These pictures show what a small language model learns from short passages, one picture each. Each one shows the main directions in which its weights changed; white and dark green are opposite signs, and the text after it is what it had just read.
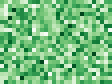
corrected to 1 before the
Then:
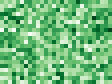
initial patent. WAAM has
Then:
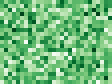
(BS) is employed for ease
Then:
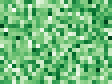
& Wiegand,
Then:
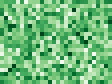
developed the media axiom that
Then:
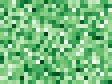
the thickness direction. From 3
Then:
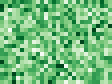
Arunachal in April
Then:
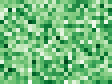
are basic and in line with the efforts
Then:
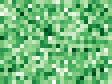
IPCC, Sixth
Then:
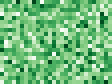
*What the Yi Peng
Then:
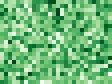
of labour mobility, which,
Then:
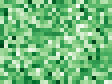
are able to examine their interpreting
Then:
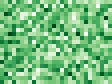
Barbeau, E.
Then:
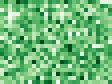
to strengthen both the culture and
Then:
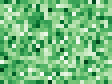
start by hiding your
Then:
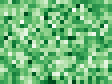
increases in response to DNA replication
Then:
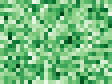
to test the validity of theoretical
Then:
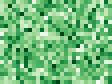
Parents' Involvement
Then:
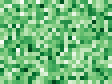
Adidas and Puma are
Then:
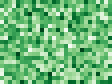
education, environmental quality, and
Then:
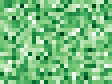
p_0 respectively. -
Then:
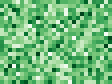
selfless and be concerned with each
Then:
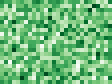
The spoiler was cut
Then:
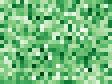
the cross-sections in the
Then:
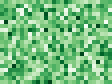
was removed by treating the
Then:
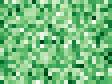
using 45nm Bulk
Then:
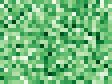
on housing demand, where the higher
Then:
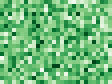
$\Delta f_{exc} =
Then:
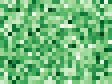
Mukhopadhyay and
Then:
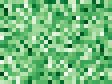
of noticeable ecosystem
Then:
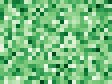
fine particles can be
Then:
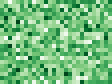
often returned to find their properties
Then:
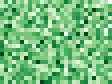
Enterprise (2025)
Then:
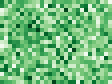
in repetitive logistics
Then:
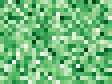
relationship between economic instability and domestic
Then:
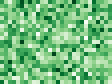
recording applications. Several
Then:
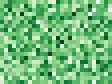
used approach in direct methods of solving
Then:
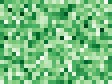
in MAP compared to baseline values
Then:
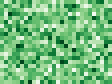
NS 2 Low cost S 3
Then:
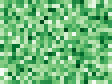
time of the survey was made up of
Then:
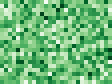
Rutaceae Bel Leaf
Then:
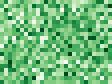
a major reason for obesity.
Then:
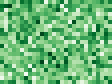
en la lealtad
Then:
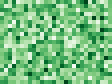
airport have been analyzed, along with
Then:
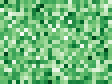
over the city and send the location
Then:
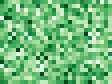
in Neolithic times,
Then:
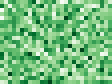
ambient light, or the
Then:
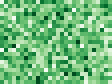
is about 30 kb long, positive
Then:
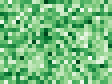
to ensure that damage growth due to
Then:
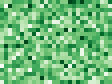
Perhaps the oral
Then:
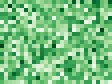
as functional value is maintained. The
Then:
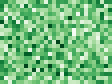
being used two to three times more than
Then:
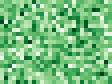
decomposition method will be applied
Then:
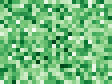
that need to be addressed to
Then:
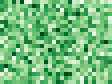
the end of 2019, SARS
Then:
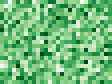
structure arises through the roles that
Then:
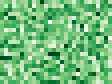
Integrating LiDAR
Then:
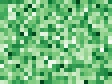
costs, credit cards and
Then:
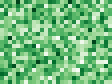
high the status of a person with good
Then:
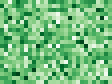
no significant impact on investors levels of
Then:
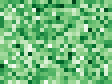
SNHL especially in
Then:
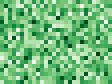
or it should be validated through survey
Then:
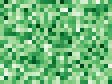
poly (ethylene
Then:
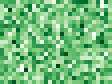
in various technical fields, in
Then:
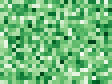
The band at 720
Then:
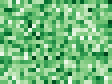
the nanomechanical characterization of
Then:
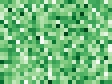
in various shapes and positions
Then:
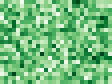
same order. pH-metric
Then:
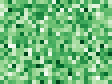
as chromogenic agents,
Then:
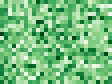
and 60g of epoxy
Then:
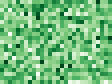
V) and $f =
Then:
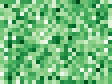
and Ronnie are
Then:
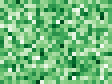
was always there for me whenever I
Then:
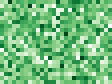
and queuing model. The
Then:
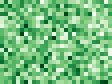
disappearing due to the
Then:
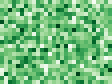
education. Furthermore, data was collected on
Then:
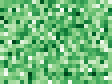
and direction of the project,
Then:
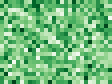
number m of 0. However, the
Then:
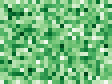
observations hold for these four different
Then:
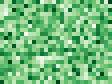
surfaces. Urban
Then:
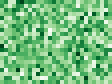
its economic well-being, including
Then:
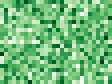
a more representative subjective acceptance
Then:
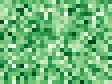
was done as a generic scientific
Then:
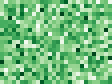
proceed with this daunting
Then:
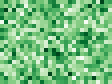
is being practiced by many countries
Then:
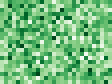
important as the way we exploit
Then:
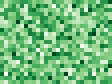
fixed intervals over
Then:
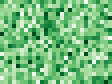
design files, however, the system
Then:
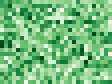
we propose that GAS is taken
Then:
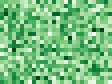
Kenyatta University
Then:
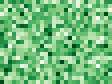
for 6-12 months.
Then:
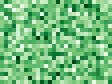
jaeger-agent 8
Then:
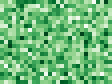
For practical implications, innovative
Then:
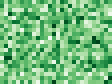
Synchroconverter responses
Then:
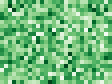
(EoFL) and
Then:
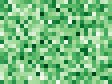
value of games in education?
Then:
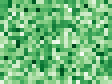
Mean Std. Dev.
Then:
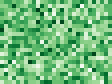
where they cannot physically endure the
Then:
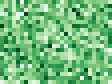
sub-regions and level of development
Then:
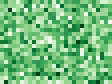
in Figure 4). Conclusion Thus,
